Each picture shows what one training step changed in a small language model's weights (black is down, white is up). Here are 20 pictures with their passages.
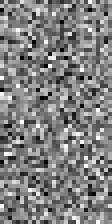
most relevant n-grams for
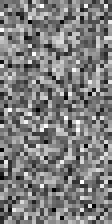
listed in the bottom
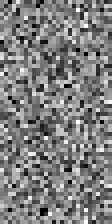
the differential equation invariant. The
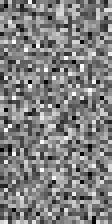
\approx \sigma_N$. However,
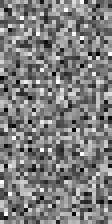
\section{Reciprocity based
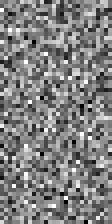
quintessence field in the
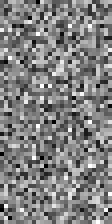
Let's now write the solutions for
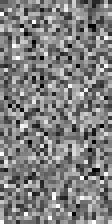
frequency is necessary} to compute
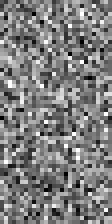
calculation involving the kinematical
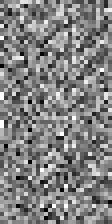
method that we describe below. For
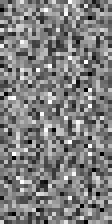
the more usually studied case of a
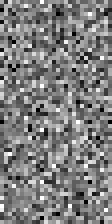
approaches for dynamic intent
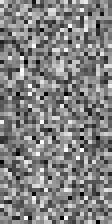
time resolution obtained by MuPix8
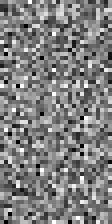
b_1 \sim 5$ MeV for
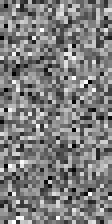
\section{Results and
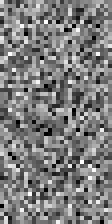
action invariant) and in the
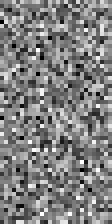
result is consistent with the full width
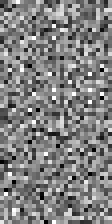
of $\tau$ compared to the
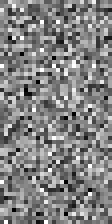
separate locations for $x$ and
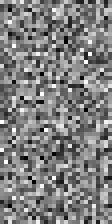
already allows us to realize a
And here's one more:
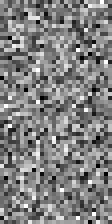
formulae obtained recently for
